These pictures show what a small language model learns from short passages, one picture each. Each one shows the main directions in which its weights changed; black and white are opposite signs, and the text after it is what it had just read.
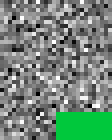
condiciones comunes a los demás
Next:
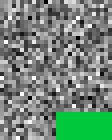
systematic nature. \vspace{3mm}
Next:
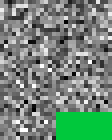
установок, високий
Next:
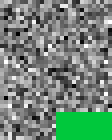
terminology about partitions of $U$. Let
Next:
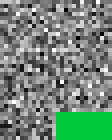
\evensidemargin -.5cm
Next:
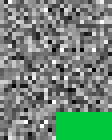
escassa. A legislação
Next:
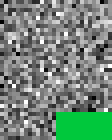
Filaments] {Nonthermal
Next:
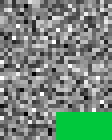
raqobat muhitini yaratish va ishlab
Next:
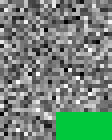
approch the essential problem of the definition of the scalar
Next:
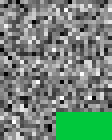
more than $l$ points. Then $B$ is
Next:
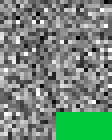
energy is released at the time when particles
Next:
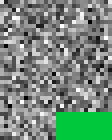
with a pair of adjacent edges
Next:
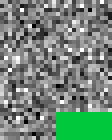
\equiv 5 \bmod 8$ and
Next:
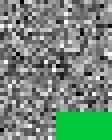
Oncol* [en línea]. 2015
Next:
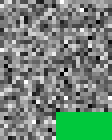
ISI and FSI effects} Considering
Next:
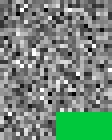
versehen, die wäre hier die
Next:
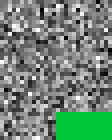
not have the property of Baire.
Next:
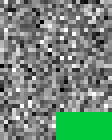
mendalam, data yang mengandung
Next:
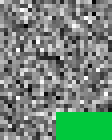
Zia A, Andrabi SMN,
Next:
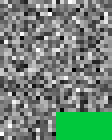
\cite{Glauber59} is used
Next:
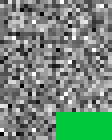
ce qui a déjà été
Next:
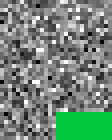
evasion of military service to
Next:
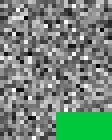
for every large enough integer $n$, the
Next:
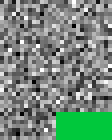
доверии [Фролова,
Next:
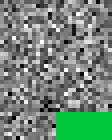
статье представлена
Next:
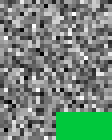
pinched curvature). While our
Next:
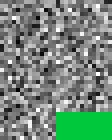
obtained for all Coxeter groups by simple modification
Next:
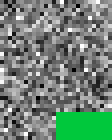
each function, from which \prof~generates
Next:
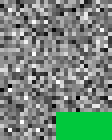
have in mind our work \cite{New}.
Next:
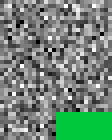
method significantly improves the transferability of
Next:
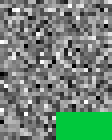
posterior mean estimates from fitting the model to
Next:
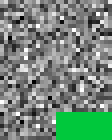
\cite{Ford}. This amounts to
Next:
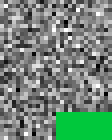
the modification of the profile of the
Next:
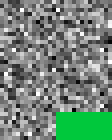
enough so that \[ \epsilon \cdot \mu
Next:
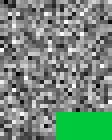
null line (blue): nested
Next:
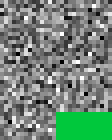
its critical point, where %affected by a
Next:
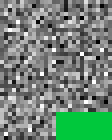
Katsamanis, N. $\&$
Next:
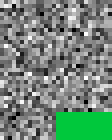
as a single frame of NTSC format
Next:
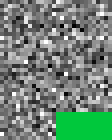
one of jumps into $\lambda$, and the second
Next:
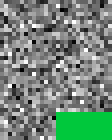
que não deve ser realizado e que o parto
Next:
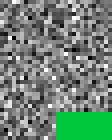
also differentiable everywhere. The Huber function
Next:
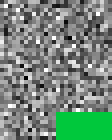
smooth in the variable $z $ and uniformly bounded,
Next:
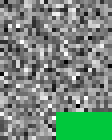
of automorphic representations} \author{Joseph
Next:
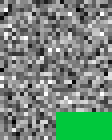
de Alto Impacto e Qualis
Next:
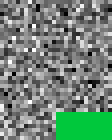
It follows that% \begin{equation*}
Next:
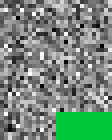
\ket{\psi _\theta}$ and that all of
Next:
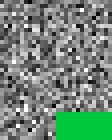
полисахаридов и
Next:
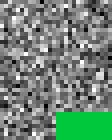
obtain the mixing time. The numerical results show that similar
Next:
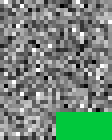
edge set $E(G) \cup M$.
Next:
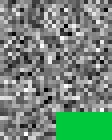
сухую солнечную
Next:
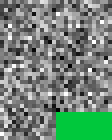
de saúde íntegra ao
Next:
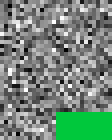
nm$^{-1}$. The value corresponding to the
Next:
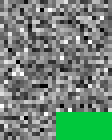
controlling coefficients with mass dimensions
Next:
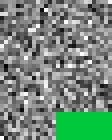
large grains supplied by comet layers that get
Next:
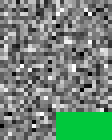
has lowered the free energy of the gaseous
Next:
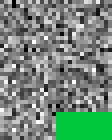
de la corruption. Le pays le
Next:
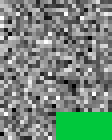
initial velocity field is set to zero. Figures 7 shows
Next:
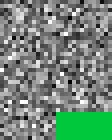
final position for asymmetry factors of
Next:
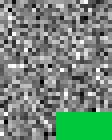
both reduced MAE for P2 Avg
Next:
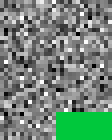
$G$. More precisely,
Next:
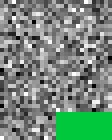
the sums and the products over empty sets
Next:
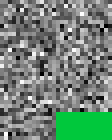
some (large enough) $ \alpha
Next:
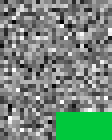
pembelajaran yang dikemas
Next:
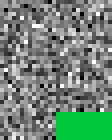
as follows} \textcolor{black}{\small{}
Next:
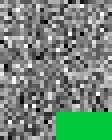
interesting feature of the results is that for low
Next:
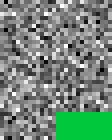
“capacidades” del SNCTI
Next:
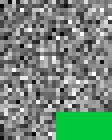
> 1 - \epsilon/4$. Suppose the
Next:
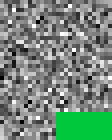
eng asosiy ikki qutbli
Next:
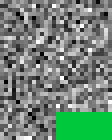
of pipe with circular cross-section);
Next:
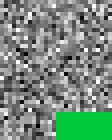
CAS, Shanghai Institute of
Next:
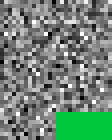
latent coefficients, denoted as
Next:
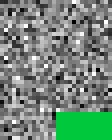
suuresti informatsiooniga,
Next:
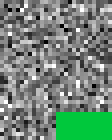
particular, for $r=0$ we obtain
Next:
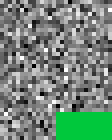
and $Y(r,\omega)$ are the real and
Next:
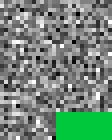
\epsilon_\zeta(\bm e_{\alpha_{i
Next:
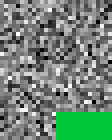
of Brazil. \end{document}
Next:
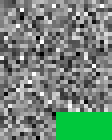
Har doim ham ta'lim va tarbiyaga
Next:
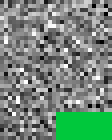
қилинган сана:
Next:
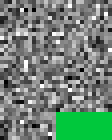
of orders $5$ and $7$ we
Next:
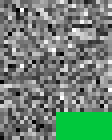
the present paper we can say that $S_+$ is
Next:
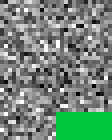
the traffic in the early stages of
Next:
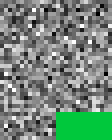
The gauge-invariant electromagnetic field
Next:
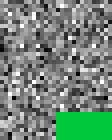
along the radial direction $\hat{\bx}$. Note that
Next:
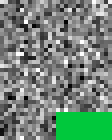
lead us to the estimate $$ \mathcal{C}
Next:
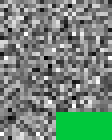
of the eigenvalues of our singular operator. In Section
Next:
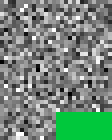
\noindent {\em Proof.} Indeed, if
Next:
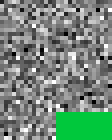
where $\e A_3$ is a geometric
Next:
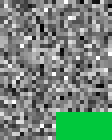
impliquent celles de (ii), et
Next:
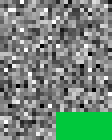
rivojlantirish bo‘yicha Harakatlar strategiyasi
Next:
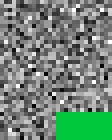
preparation of multi-instrument datasets
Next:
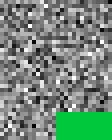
*Teoreticheskiye osnovy
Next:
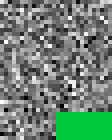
desenvolvimento e sustentabilidade da
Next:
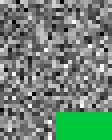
chosen by the fit, is far away
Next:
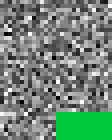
measurement of the steady rate of
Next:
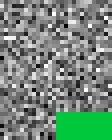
Bu termin psixologiyada odatda
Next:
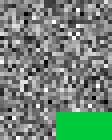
kechmoqda. Shuningdek,
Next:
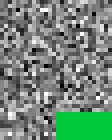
this sense). For $0\le r\le
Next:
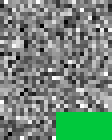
unstable radio, see Fig.
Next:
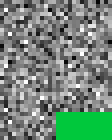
Исаева З. И.,
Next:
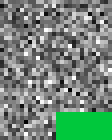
is always a polytope, but the boundary
